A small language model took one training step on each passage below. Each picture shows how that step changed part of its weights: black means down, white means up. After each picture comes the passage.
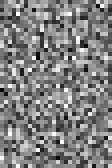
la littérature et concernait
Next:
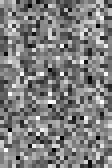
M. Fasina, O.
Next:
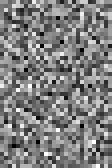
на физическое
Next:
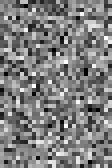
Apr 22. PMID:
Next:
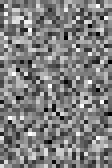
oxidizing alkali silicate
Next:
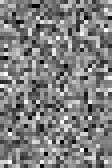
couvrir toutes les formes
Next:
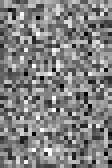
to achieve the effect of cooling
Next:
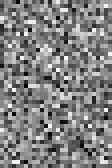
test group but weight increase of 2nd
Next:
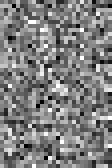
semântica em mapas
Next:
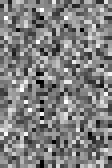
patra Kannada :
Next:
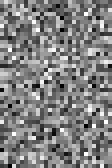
compras por internet, cuando el
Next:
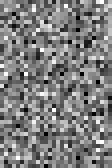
mavjud ma'lumotlarni
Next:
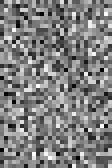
of WP3; to store
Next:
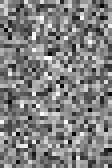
International commission on Radiation
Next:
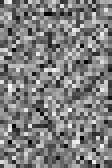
Ключевые слова:
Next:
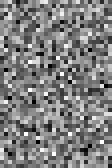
برپایه دو
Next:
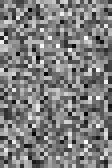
with the highest records of heat
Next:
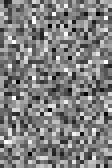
nonlinear differential constraint
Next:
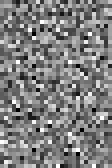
як другорядний
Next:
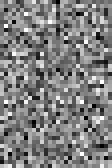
hayotdagi ona obraziga
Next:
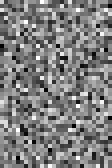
анализа литературного
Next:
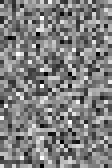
for your search". Below this is
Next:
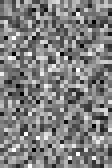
Guillén de Romero,
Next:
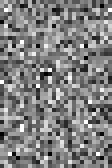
to reflect its importance to the overall
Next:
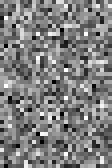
oddiy turmush
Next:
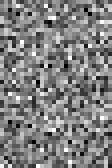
to design and validate the development parameters
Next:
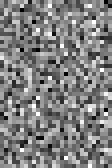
e Meio Ambiente.
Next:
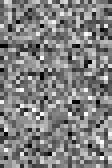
this study investigates the connection between
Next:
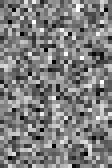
davrli $f(x)$
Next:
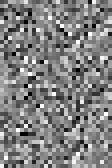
со смешанной
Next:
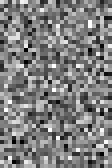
Mirza Zain Ul
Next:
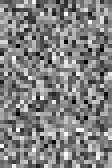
a Pure Data patch, where
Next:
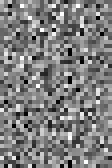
законодателем в ст.
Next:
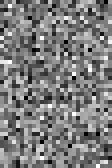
узорак. У
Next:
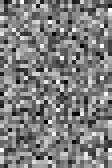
Selected Devices WP3
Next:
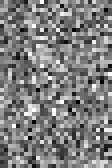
Itihās, No.
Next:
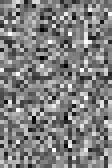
the simulated speed-flow curve
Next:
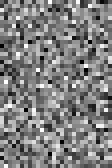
in females with previous cesarean
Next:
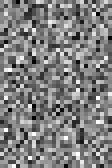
это создает в
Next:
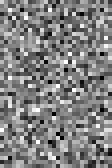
Poniente, junto al
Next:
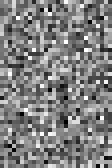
O regime teocrático dos
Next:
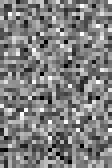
transport Annotation. This article
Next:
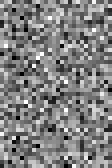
(2020)] as corresponding to the
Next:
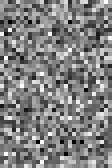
acrescentamos os enunciados
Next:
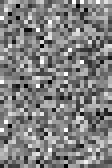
та цифрової зрілості у
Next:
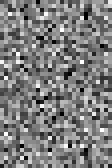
da tarifa média de
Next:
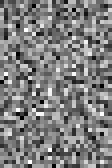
was Antonio Salemi, son
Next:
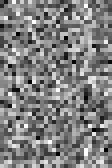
shape transformations of vesicles
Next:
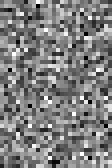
is introduced due to a lack of information
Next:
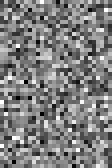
in all selected households and
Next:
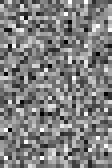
the OS repositories at
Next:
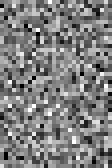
como aparece nas primeiras
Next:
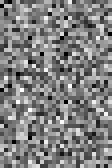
than 5 percent (Ray,
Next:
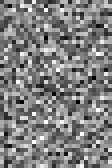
investment decisions. Apart from the
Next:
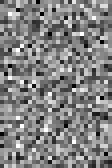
and landowners to assess the
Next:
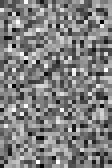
of these amino acids is :
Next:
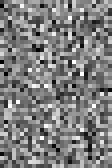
unusual, with possible cognates
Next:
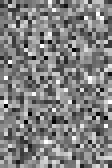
Drug content: Initially drug
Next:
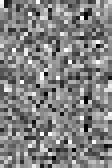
tarbiyalash, ularning faolligini
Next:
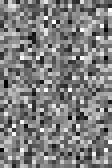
Seuil Compagnon
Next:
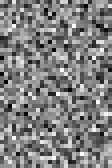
context’). These, in turn,
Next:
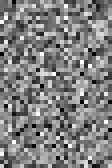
Милодий VIII
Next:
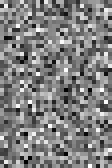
of IGC experiments there are true
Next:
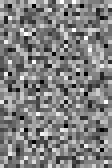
miqdori qancha
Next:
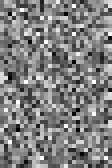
coronatus*, Dit_ada
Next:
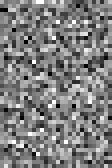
региональных целевых
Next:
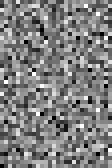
= 1$ si le pays C
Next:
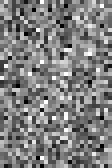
amount of NO_y transported
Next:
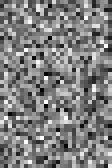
habilidade da fala e
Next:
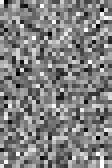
en is niet op alle
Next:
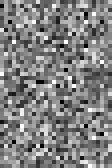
Transnational Access to six research
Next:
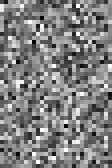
sensory, and autonomic functions
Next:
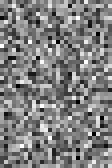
impaired renal function. The
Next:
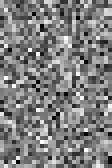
municipal needs, conducted on the basis
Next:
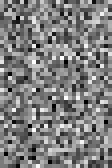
à l'accroissement
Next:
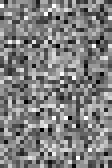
crafting the bamboo
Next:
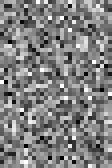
of changing urban-rural relations
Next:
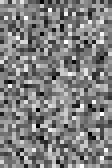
Potensi Teknologi
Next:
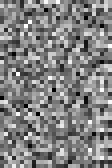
tomar en cuenta su rol
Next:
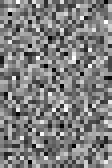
інтерфейси WAN і
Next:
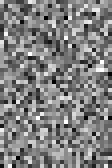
with the aesthetic,
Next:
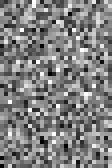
la satisfaction au travail dans la
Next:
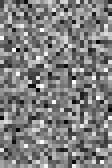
operations on the indicators, which include
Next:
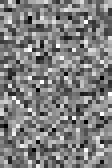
existência de qualquer forma de
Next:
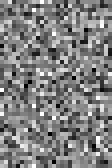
be considered when using the data. The
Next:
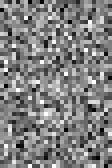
Summary and Key Insights
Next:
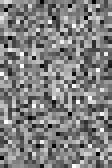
and metabolic health of young female
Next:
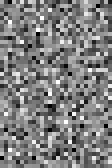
is scope for improvement, and how
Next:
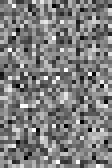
sentiment analysis methods have been effective for
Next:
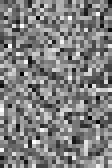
the dramatic development of hardware
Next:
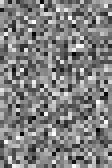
resources allocation based on user's
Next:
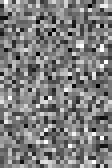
yozilgan "Tatsit va
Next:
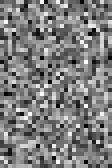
menjadi 121 detik.
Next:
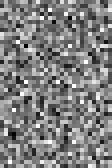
head hydraulic
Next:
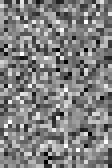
United Nations Framework
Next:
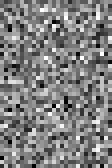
matematik terminlarni tushuna
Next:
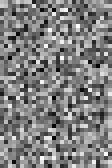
These opportunities stem from the
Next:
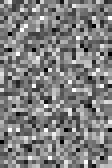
Authorization Jun Wook
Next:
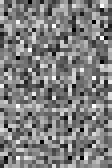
en uniformering van het
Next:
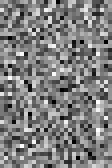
and from or through air border areas
